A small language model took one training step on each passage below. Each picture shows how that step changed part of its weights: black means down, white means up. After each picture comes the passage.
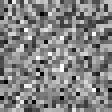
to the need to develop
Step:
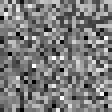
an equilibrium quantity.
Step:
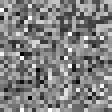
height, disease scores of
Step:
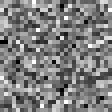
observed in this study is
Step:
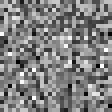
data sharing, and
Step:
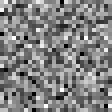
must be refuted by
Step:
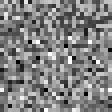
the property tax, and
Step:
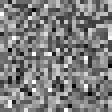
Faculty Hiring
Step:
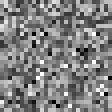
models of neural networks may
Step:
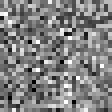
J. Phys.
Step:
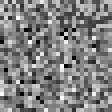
more than 65 years.
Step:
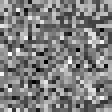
phase shift between the
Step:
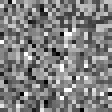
and tangible
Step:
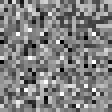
as a key barrier in
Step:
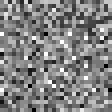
the operation and the number
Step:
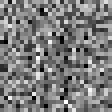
and increases at different ranges
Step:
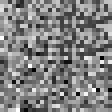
evaluate the effect of
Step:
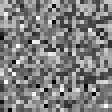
reliable public information. The
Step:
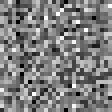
3 Results and Discussion
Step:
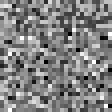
Abuse of mobile devices
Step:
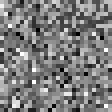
environmental implications, technological
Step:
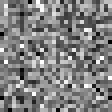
A distinguishing characteristic is
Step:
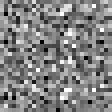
taken which show that the
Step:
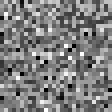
a blended learning
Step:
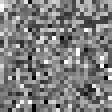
precipitation; the green
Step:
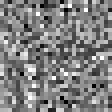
Eastern Studies*,
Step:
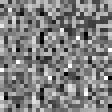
is recorded and analyzed.
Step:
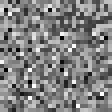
measured on images 20x
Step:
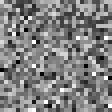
academics have been
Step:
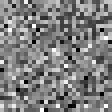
rightly observes in
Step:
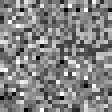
India E-mail :
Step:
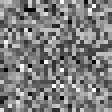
the anionic
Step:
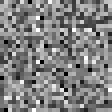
The same applies to
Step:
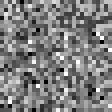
an increase in production indicators
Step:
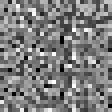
for key actors. The
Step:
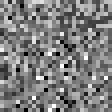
very low relationship with
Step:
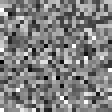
ecological zones. Various
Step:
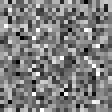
were assigned to 4 different
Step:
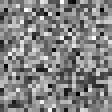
was in-spired
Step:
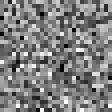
to foreland soil
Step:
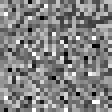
Ceglar A,
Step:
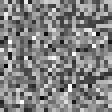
the category of below
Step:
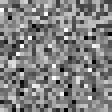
= 2$ reflects
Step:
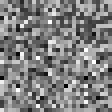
prevention of tissue
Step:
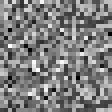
their work on the laser
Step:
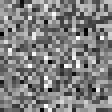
developing the Automatic
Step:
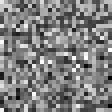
cover types; road,
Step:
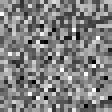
financial inclusion of the
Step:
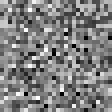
can not construct the suitable
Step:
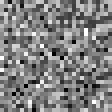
unilateral facial
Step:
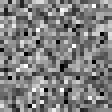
area that has markedly
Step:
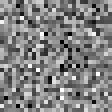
alternative that we have is
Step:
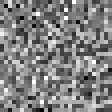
composition of *O.
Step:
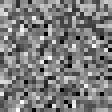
^a This variable
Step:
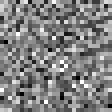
°C for 6 min
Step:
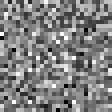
the US (Qin
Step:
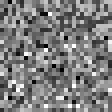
in Internal Medicine
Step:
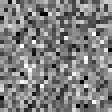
of proactive security.
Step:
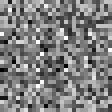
are still present in
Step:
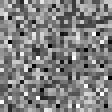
any use of AI.
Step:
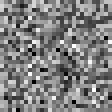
lack of patience were
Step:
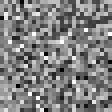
a discussion of these results
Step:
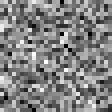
can be found at:
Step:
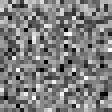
need to reflect on my
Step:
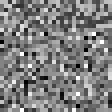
mobile core network in response
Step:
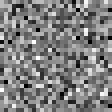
conferences to organize
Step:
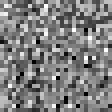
Smart Home Environment
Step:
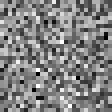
used to assess students in
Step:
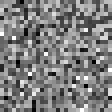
overview of discourse dynamics
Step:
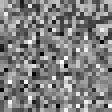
transportation research and development projects
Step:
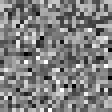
obstructive symptoms are
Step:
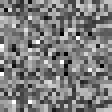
area should consider the
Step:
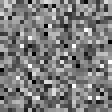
each element. Since
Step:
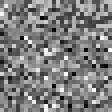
Natural Sciences. This event
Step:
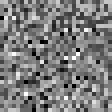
set of all factors of
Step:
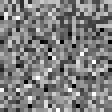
a copy of the
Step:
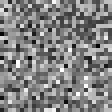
cell and Huh1
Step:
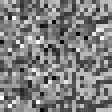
learning setup; students now
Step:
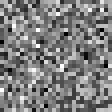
nodes to communicate and
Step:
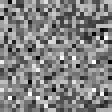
based on its features,
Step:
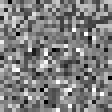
das Land
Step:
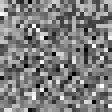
seismic methods with
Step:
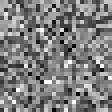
effective treatment. The economic
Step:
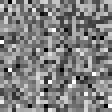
from each municipality where
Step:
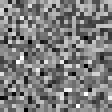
accessible above. The Lab
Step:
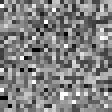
(IAA), and
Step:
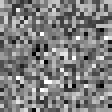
acoustic space suggested
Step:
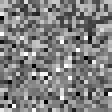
mass in underwater video
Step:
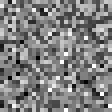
and integration layers,
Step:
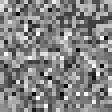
temperature were determined by
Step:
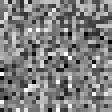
the child's foot has
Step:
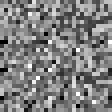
conducted in the absence of
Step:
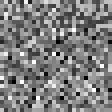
the top signal, although
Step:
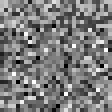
density visualization in
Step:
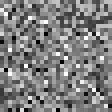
tertiary health care
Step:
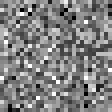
single-line grant
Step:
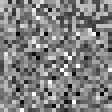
after training the regression model
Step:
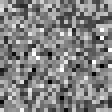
integration into an electron
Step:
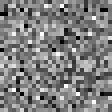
not possible. II.
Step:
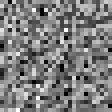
and control of parallel
